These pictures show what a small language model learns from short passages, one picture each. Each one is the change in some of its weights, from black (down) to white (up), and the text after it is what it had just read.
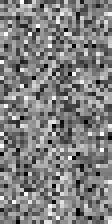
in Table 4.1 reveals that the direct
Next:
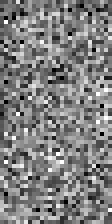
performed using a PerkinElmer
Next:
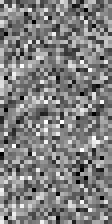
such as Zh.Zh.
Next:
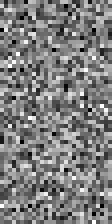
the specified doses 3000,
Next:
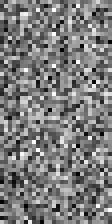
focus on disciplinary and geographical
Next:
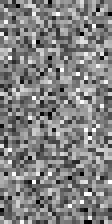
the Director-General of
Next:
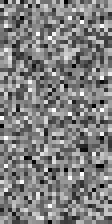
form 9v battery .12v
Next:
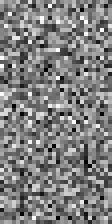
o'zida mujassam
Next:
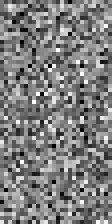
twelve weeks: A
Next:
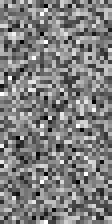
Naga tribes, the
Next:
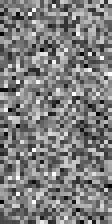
involved, active, and responsible citizens
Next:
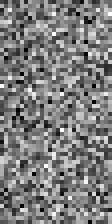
the relevant actions to be taken by the
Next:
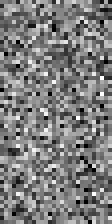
involved: UNEW, UIC,
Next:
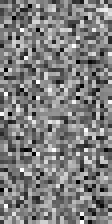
document is intended to be used alongside the
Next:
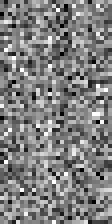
as an element of innovative development and demand generation
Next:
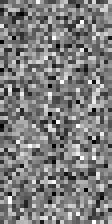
regarded as one of the important food grains
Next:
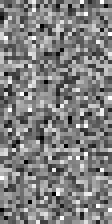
Tijjani¹ ¹Department
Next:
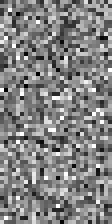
users at an adequate level of detail with
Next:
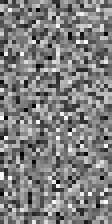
that Taiwanese experience is
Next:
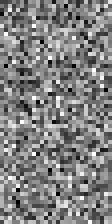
business in the various teams. Members
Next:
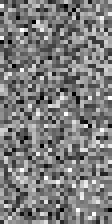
that this work was conducted in the absence of
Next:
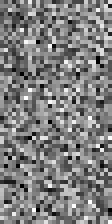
also discussed the stability at the 2:1
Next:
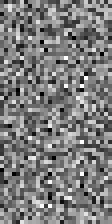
putative host are separated from free
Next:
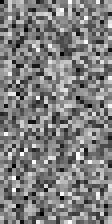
figure out how this condition can be improved.
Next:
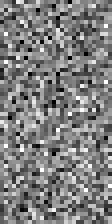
weeding every four weeks and
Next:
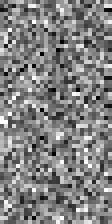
Anna Kreshuk Initial
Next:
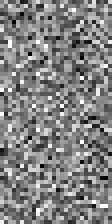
uma base de dados
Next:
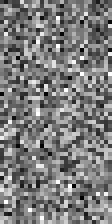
to each node. The node multiplies the
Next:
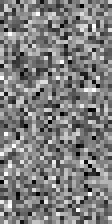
HTML language to remedy the
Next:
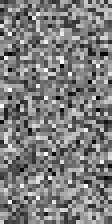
dependence 113 can be minimized by the
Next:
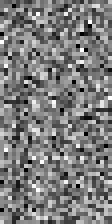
test force PLA: Polylactic
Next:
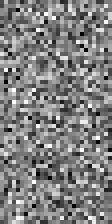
UK. - Schell, S.,
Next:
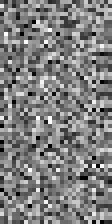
that industry must be virtually defect free
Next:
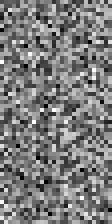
teachers. These forms are circulated to the concern
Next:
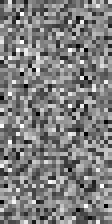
combustion. In fact, the high
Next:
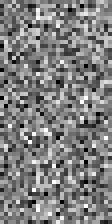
and semiconductor quantum
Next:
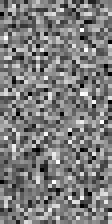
as a western ploy to prevent
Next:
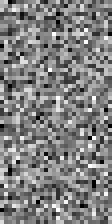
and resilience. (Goswami and
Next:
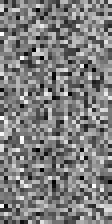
that contribute to a school environment conducive to quality
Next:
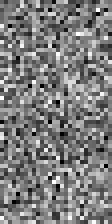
of AI-based perception system for understanding key
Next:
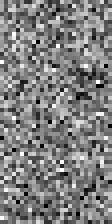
electronic spectra. Hence in the present work
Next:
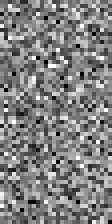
biogas can be a solution. It has
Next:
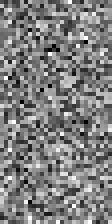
the washing process. 6.
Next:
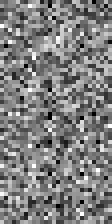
Please start with version number
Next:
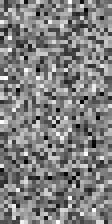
the known difference between MS.1.1
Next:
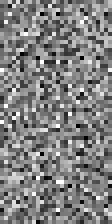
with Dexmedetomidine
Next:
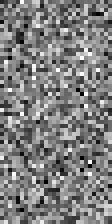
to submit your papers to
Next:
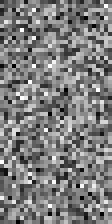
account the increase in population. To be able to
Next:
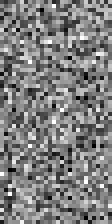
are usually obtained from limited liability companies.
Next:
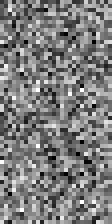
winter. By the end of the treatment
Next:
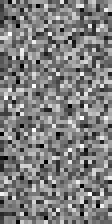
Srikanta Murthy,
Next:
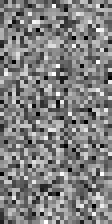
book is described by a list of users,
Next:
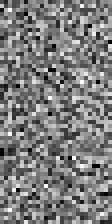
the grounding line. Such models are evaluated
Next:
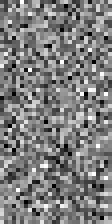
in the working group on public budget issues
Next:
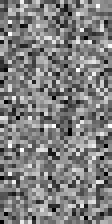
in an initial phase of crack growth when
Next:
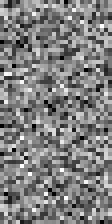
derivatives 7 and 8 and with
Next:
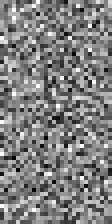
and Wisnom, M.
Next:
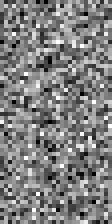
coastal areas of Southwest
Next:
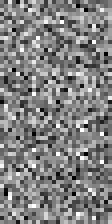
Professor, Department of
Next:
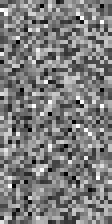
characters, readers, the author,
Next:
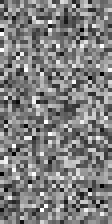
primary school levels, respectively. This indicates a significant
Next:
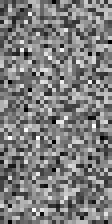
violence against women by use of legal
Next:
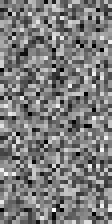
systems centered on environmental conservation as a means
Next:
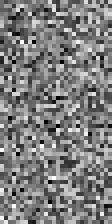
experiments is especially good without style translation techniques.
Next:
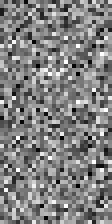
many backgrounds to fund social projects or programs by
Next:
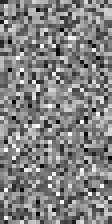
"meta-project" serves as
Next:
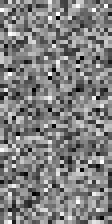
Job performance assesses whether a person performs
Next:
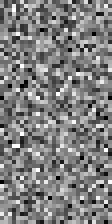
is an excellent conductor for
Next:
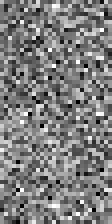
been Authors' Biographies
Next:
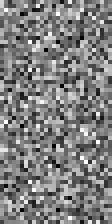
skeletal systems are noticed along
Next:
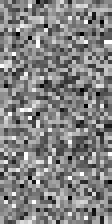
MixProportion Table 6.1
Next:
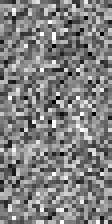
Writing – editing and reviewing.
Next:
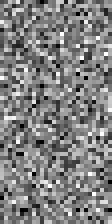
increases IL-1 β production by
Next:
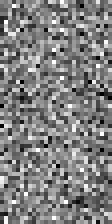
and contributions to Ensembl
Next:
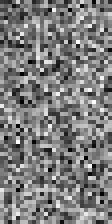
obtained experimentally. Under the experimental conditions
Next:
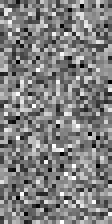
solution and reserve some to rinse the
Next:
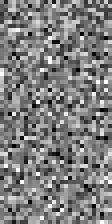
generation Companies can gain from direct data generation with
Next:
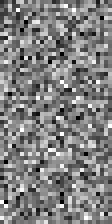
added advantage because it makes the message more
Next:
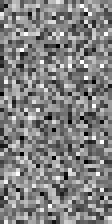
with Ultra-Low
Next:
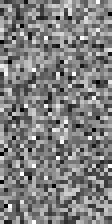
this study have implications for maize and
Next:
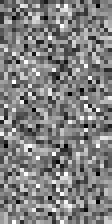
group the increase in inorganic
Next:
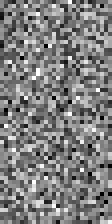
have a thickness of 2.2
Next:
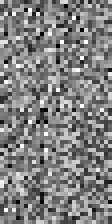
[1]. The idea of S-D
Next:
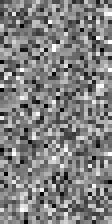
efforts to provide human resources in order to meet the
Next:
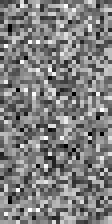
of the patient before the treatment and dependents they
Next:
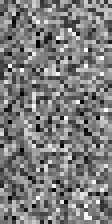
proficiency compared to male learners,
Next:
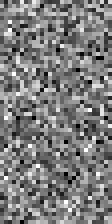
in the S and G2 phases also reduced
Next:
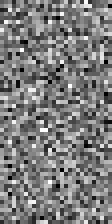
possible, and alternative methods (e.g.,
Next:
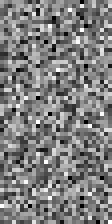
celestial events happening in
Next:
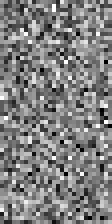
injuries were most common along with the
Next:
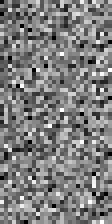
significant factor next to gender in promoting any
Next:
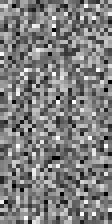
main blade passing frequencies within the domain
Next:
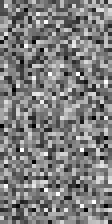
exogenous markers was consistently robust for
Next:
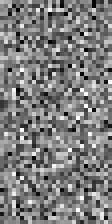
The "Hybrid Effect" is also
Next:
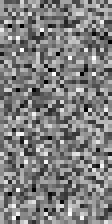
through repeated measurements. Specifically,
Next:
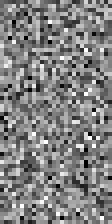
macroscopic aspect of fracture
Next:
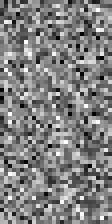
temperature forecasting than GMDHNN
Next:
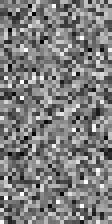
suggested that the handling procedures investigated did
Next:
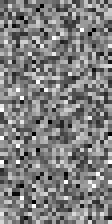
0%. Conclusion: Except for the
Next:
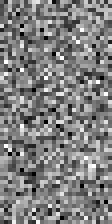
comprehensive legal framework specifically dedicated to
